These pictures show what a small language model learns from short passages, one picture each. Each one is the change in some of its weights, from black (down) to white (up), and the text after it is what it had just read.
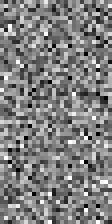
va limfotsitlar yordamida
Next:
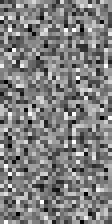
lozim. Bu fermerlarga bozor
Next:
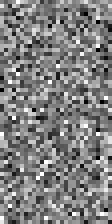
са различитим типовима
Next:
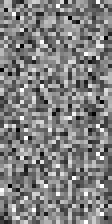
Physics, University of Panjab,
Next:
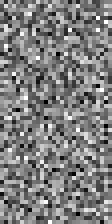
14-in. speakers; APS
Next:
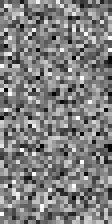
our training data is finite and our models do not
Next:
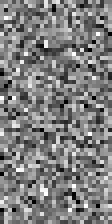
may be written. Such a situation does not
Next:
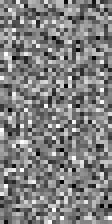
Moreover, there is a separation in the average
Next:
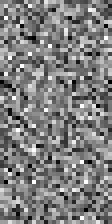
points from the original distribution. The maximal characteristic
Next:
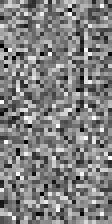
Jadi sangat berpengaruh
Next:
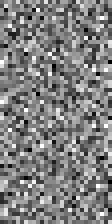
afirmado anteriormente, podemos citar
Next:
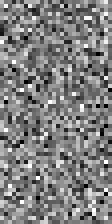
substrates only. (B) The
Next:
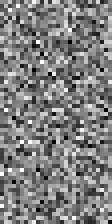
state function called the entropy, and the increase
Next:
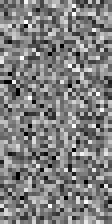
- 14.Хамроқулова
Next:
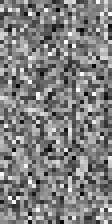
or obtain speculative profits from holding
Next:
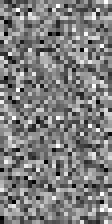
issue of Jahn-Teller
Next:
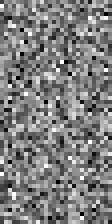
the inner core region remains un-compressed.
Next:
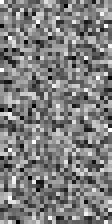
based on first principles calculations with the experiments.
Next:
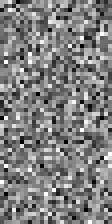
the positioners will be limited. Braid
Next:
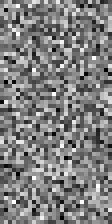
direction finding for all interferers.
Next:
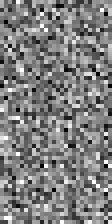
zero) applied electric field, resulting in a significantly
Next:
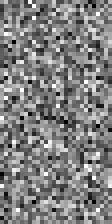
pada kedalaman kualitas informasi
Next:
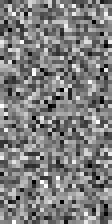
further the understanding of the electrostatic potentials
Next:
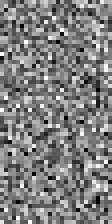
of recalled entities, even though
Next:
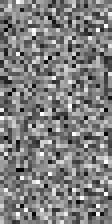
a property that can distinguish state
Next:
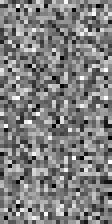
la Amazonía requiere una
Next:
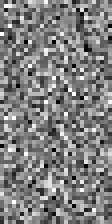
normal insonlar ham o'zlarini
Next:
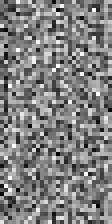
a seguir: “O ato de
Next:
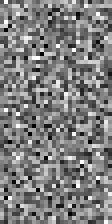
Russkii iazyk v ego
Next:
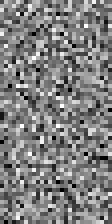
path for the unicast must traverse at
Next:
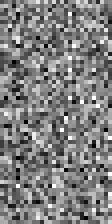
sucediendo en sus vidas en
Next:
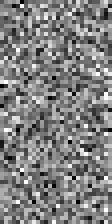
1e-5 and a batch size
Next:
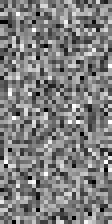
as that predicted using holography in
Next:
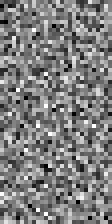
as a function of the position in the unit of
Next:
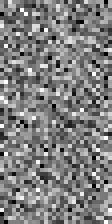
coupling constants $g^\prime$ and
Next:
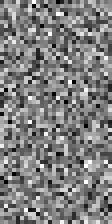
The adopted reddening is from the
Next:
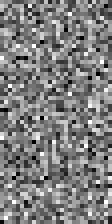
depth and a MI lens. b):
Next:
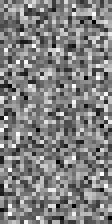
it is sufficient to represent the situation. The
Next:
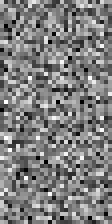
EFT analysis, we also examine
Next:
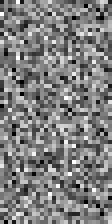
the Einstein-Friedmann dynamical equations for
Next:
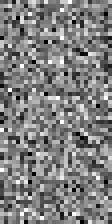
care să educe publicul și să
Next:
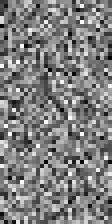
program for solving the halting problem in
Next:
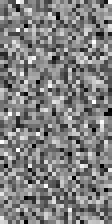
silver (Ag) at
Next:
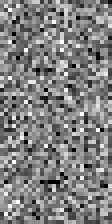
quark-diquark phase being absolutely
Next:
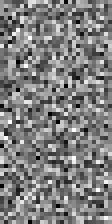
event, it is such a useful tool that,
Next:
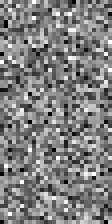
model the Hamiltonian and the system of equations of
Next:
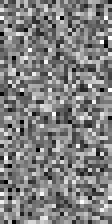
varones. Además, el modelo
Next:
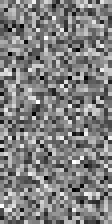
for simplicity, the function $W$ is
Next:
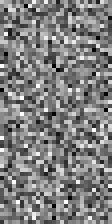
transformation is to normalize all the variables of
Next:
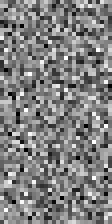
for an initial pattern with $\vec{q}
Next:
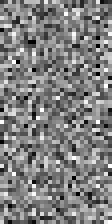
работников плавсостава
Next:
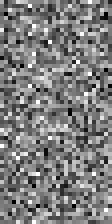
write \begin{equation} S=\int
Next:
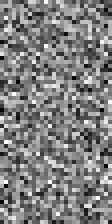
problems of development of law and state in the conditions
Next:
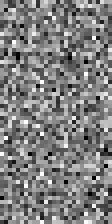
of Newtonian gravity once we drop
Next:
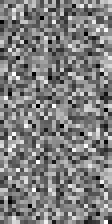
produces enough mixing to explain core masses inferred
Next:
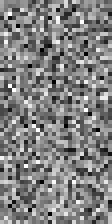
< 0.05$), while patients with
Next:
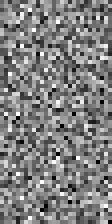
query, according to the document language
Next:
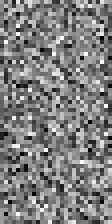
TEDD et le CLTE de la
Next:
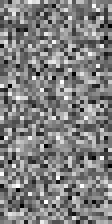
find out if textbooks represent the type
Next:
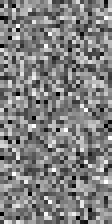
o roli i znaczeniu
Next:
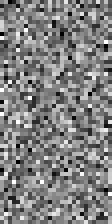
érdekeltek a jüan
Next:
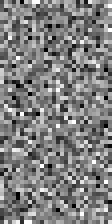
жадно глядишь на
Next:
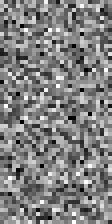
is finite and controlled entirely by the coefficients
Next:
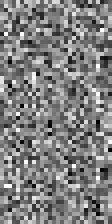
преступную деятельность новых
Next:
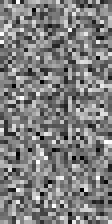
«наше тіло конструє
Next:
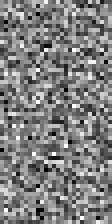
that since objects are naturally geographically
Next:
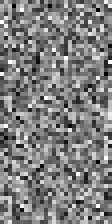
source in the radio (Bastian
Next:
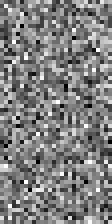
the desired concentration. In both cases,
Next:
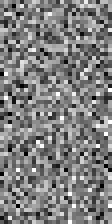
las fuerzas y las leyes
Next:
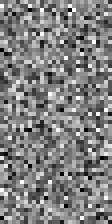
overlapped sliding patches and
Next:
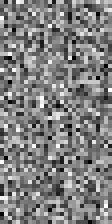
al punto geometrico. The
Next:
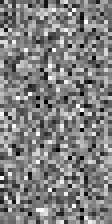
sheriklik mexanizmlarini
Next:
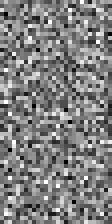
Vetnamliklarda esa boshqa
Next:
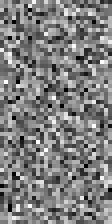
transition is effectively set by the first step,
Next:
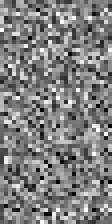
phase separated from the C-lipid as
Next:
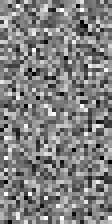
It is however very difficult to be sure that
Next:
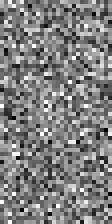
setup versus the movement profile chosen for
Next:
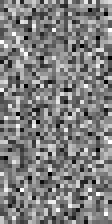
специальности) на тему: «
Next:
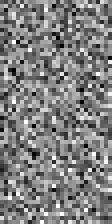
de aprendizaje que puede relacionarse con el
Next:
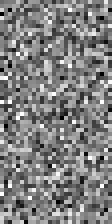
globo terrestre é corpo
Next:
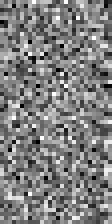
us to explore certain unexpected
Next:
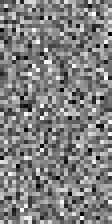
para ser inserido na sociedade
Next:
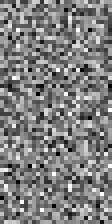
Белорусова [8],
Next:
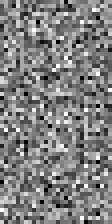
dengan menambahkan sedikit
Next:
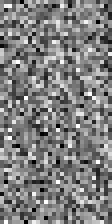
recent new methods of analysis are recalled.
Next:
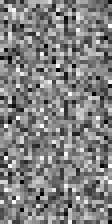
an alternative derivation of the convolution equations
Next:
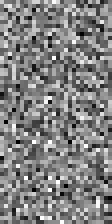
Дальнейшее повышение
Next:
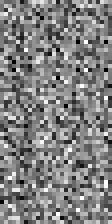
how closely the probabilistically generated graph
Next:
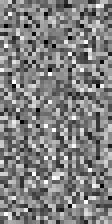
A. “Rearticulating
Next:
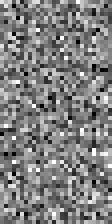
fig. 1 apresenta-se parte da
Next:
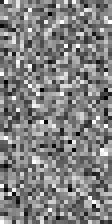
anuais. O período de
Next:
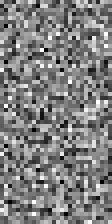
fostering children's interest in
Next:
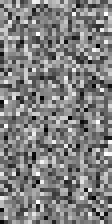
Мирзиёев Ш.М.
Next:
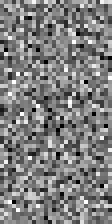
закономерности [12, 96
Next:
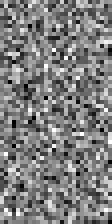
limit, the full T-matrix is independent of
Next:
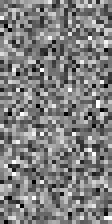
reactions at Fermi energies} % %
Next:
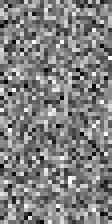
are plotted as FIG.2,3
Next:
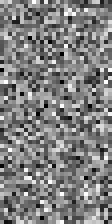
orbit and integrated forward in time the resulting
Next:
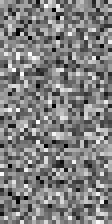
be neglected, many researchers use the
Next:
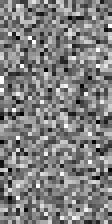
whole fluid domain and prevents the existence of
